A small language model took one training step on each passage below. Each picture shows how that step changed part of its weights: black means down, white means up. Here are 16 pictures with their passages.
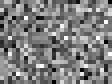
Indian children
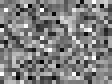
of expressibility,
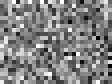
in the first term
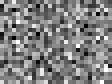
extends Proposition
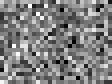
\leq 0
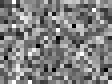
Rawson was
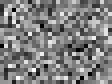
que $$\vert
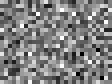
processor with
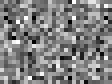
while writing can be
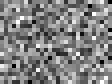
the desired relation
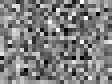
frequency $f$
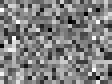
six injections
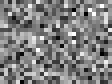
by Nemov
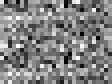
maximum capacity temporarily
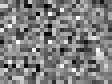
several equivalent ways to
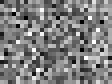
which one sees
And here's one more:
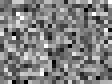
small values of
